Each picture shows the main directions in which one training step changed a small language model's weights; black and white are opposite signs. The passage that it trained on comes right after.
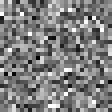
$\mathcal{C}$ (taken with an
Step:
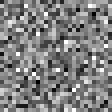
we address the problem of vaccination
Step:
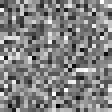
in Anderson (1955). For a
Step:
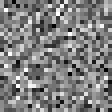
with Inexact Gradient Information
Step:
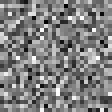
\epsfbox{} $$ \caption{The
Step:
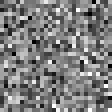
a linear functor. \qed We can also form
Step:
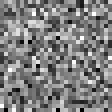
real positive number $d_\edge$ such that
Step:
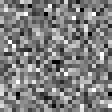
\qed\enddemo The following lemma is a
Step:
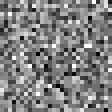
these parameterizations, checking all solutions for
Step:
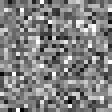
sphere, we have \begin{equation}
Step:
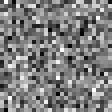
pair of varieties $X_1$ and
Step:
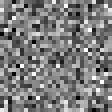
this paper would give back the metric of
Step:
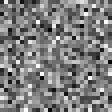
pos= north east, tick
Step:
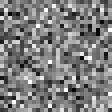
with Galerkin approach. Numerical results demonstrate the
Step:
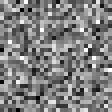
circle (5.0pt); \draw
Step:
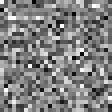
the vanishing-cycle sequence and define the concentrated
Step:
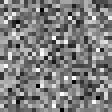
\eqref{funct} at a point
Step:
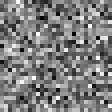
\times n}_{\sym}$ be an open neighbourhood
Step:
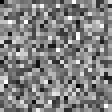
on the occasion of the 100th
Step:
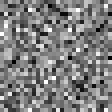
but the class of $C$-nice functions
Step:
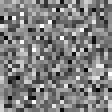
\emph{Cuspidal geometry of
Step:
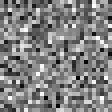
and minimum cost flowproblems; Yang et
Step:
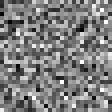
$u$ to $x$ according to transformation
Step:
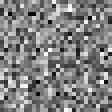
$\q$-subgroup $\qP$ of
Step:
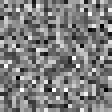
remark that there are (non-canonical)
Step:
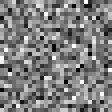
restriction \`a $I_{F}$ est
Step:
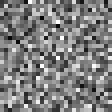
{\mathbb R}}\ \frac 1l\
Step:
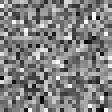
the function $f:\N\rightarrow
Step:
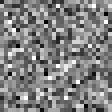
type $p$ at vaccination
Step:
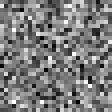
investigated further: \begin{itemize}
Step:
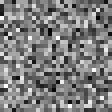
} $ there are two additional conservation laws
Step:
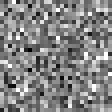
metric spaces $X$ which are countable
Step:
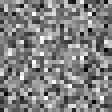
many interesting examples such as weighted Bergman and
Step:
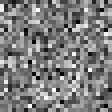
question of whether univalent Baker and
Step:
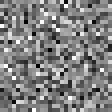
\times \Sphere{N -
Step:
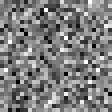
to the measure $\lambda$. It is also interesting
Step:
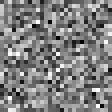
the framework of measure theory, the value of a
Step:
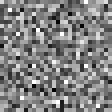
classes that define such torsors of
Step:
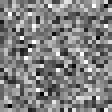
Young diagram. On the other hand,
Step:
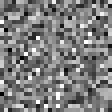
sum of $ k $ largest Laplacian eigenvalues of
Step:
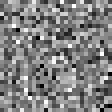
$k$-th mean curvature; \item an
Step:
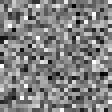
$p$ be prime is equivalent to the condition
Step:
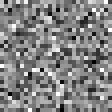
$f^\ve$ is compactly supported in
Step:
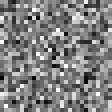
in the convolutions $% \otimes $ and
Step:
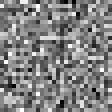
moderate deviations and demonstrates that the
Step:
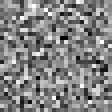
optimal portfolio selection with random
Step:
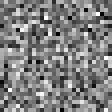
uniformly bounded on $U\times B$
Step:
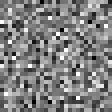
to chaos follow Feigenbaum
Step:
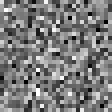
simplicial complement} of $\sigma$ in
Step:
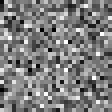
number of morphisms from $x_i$ to
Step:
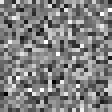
In section 3, we collect some
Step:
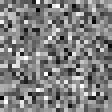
q \leq 2rx : q|
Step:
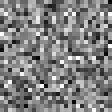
EJ\ gives% \begin{align*}
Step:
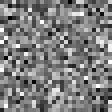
\end{defn} The following corollary generalizes
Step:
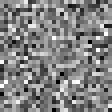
the product is given by tensoring unitary representations.
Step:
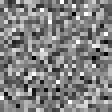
the training data, ultimately resulting in
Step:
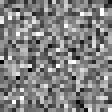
1 and 2 capture the trends of
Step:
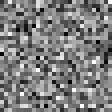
supermodular. % A canonical example of a
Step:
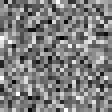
s} &\Mapsto \p{r
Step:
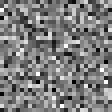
supporting this research so generously. The second
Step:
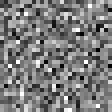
at the end of the next section after we state
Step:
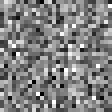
data, street addresses, and
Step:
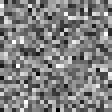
odd, $\Psi^\prime$ is equivariant with
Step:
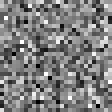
\to \GL(V_\alpha)$ be
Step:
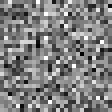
this can influence the geometrical characterization of
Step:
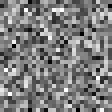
\frac{ \sigma\theta}{F}
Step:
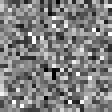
\begin{proof} It follows easily from
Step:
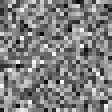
the previous section $u$ lives in the
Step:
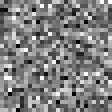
only {\it ii.} Suppose the contrary.
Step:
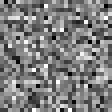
properties. By using the first-order consistent
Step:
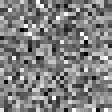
then $diam(G)=2$, but
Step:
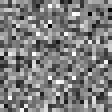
five terms in Appendix A. In the figure
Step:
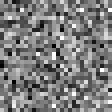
so-called \emph{iterated monodromy
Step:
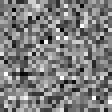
to compare the homomorphisms $\xi$ and
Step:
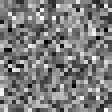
defined by the data: \begin{itemize}
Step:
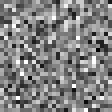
tractable reformulations and approximation strategies
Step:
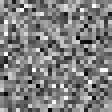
are related to each other by the modular transformation
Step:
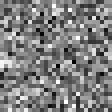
$\BX$ denote the normed algebra of
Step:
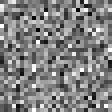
$S$. In particular $r$ is not
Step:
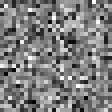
Douady rabbit, respectively. They
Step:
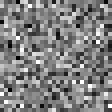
of the relative period matrix coming from the isomorphism
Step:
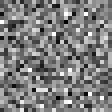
Intention to use robotic
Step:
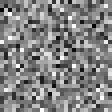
for their widely applications including fluid flow, dynamical
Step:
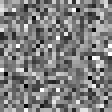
$\mathcal F(x,0)$ is a
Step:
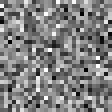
\textit{SD}, to prevent extreme
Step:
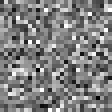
bands $\Y$, the inverse image of
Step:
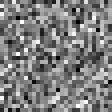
Riccati equations (21), we find the
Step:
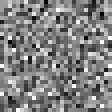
of the objective (yellow dot is initial
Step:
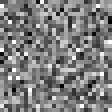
\leq \omega_n \leq
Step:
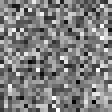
introduce our main tuning tool which we call
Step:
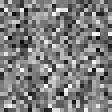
\cite{CU} proved the total
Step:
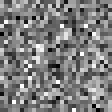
$(C,\theta)$, where $C$ is
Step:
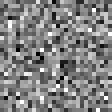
compound $(-1)$-configurations with multiplicity
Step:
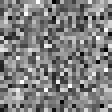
C$ and over $U\in \mathcal
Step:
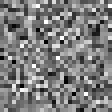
a solution of (\ref{Eq1}).
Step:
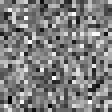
and column are equal to zero. In the same
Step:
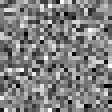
modulo null set. \end{proposition}
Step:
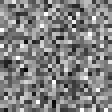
\eqref{as11}. In order to demonstrate
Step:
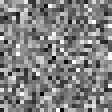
and $J'_2$, respectively. By Lemma
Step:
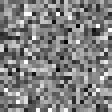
in the symbolic operation sense. Upon
